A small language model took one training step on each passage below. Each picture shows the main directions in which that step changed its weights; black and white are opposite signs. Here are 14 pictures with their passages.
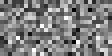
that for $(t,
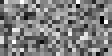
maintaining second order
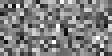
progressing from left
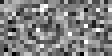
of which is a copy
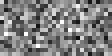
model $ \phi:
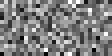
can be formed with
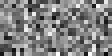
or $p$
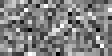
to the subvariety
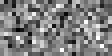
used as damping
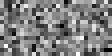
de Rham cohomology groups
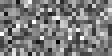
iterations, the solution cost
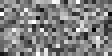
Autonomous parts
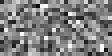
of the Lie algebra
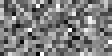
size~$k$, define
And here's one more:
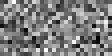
inequality from [9]
